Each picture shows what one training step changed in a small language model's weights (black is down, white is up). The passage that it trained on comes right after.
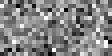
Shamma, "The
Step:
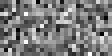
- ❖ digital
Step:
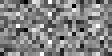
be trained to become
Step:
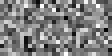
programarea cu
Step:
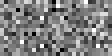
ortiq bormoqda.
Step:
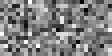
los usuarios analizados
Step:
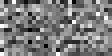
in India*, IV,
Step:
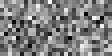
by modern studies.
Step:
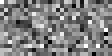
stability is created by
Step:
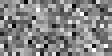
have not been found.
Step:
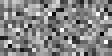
to the protocol,
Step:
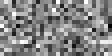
por ensayo y
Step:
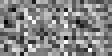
internal layers of the concrete
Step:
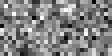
keying radar signal
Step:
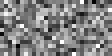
Therefore, it requires a
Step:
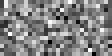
deviation of the
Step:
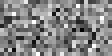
scoring system
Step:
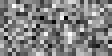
to rebel against
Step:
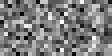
является моделью,
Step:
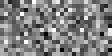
na Constituição de
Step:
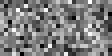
infantil requer uma
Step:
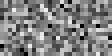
adicional Objetivos
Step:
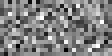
particular. In some
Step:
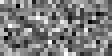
standardization or regulatory
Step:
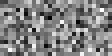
xalqaro standartlardan
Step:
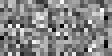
learning process and the
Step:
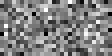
chemical cure reaction,
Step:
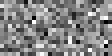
of the signs and
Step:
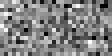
at the primary sectors
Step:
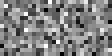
организаций //
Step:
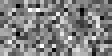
sebagai berikut :
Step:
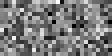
da “mente das
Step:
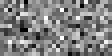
review in recent development of
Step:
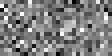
association, industrial
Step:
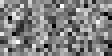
con la Ley
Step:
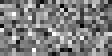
processo de qualificação
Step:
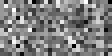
va birikma
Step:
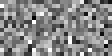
of the animal group that
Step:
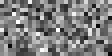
a enzima
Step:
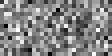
effectiveness, so that the
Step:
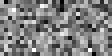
Senior teacher of
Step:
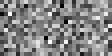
в случае
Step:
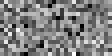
від 28 червня
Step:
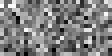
de cet article est
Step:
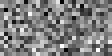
hours per week to
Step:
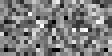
a fim de
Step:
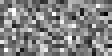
Antifungal potential
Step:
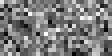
no further evaluation is
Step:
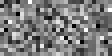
diperoleh di
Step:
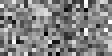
for the numerical variables
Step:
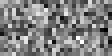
the corresponding author.
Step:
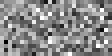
that the Guidance
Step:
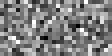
inadequate knowledge.
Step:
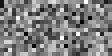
camp. una data
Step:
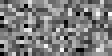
ekonomik durum
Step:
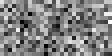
thermal emission from each
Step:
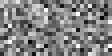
the apparatus. In
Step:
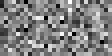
it may lead to
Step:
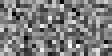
dan es teh yang
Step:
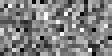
size of the money supply
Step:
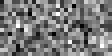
dos diretores
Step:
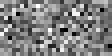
will determine how widely
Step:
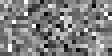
gain opinion
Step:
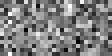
from an abelian
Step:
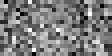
Aceh •
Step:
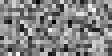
and transformer-based
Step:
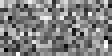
insects, mainly
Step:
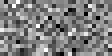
subdivise en
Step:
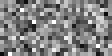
Electricity from
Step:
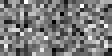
leitor, de que
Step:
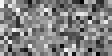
subset development:
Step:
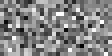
Continuity Plan
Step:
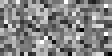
the intensity, and have
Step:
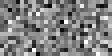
Coefficient of
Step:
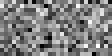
ratio followed by the addition
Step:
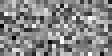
correlation for 808
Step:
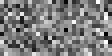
forms of memory,
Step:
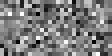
humanista voltado aos
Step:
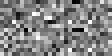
showed signs of
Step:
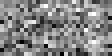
previously unseen
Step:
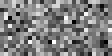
to promote reproductive
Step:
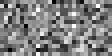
и сосудов.
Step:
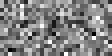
requires that suitable evaluation
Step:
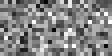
kink band failure
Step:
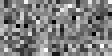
base de dados
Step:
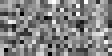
suffering from any
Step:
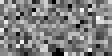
enjoy its
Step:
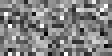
Action and the
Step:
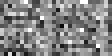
connecting opportunities
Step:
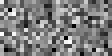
Brasil e o Estado de
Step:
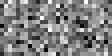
tipping risks
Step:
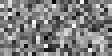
of pharmaceutically
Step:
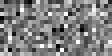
са наведеном
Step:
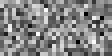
the consumers. This
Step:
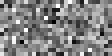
on the fruit
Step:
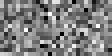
multi-view human
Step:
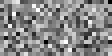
that refers to the
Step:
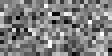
Log Event ID
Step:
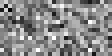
performance of the proposed method
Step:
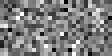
Introducción El desarrollo
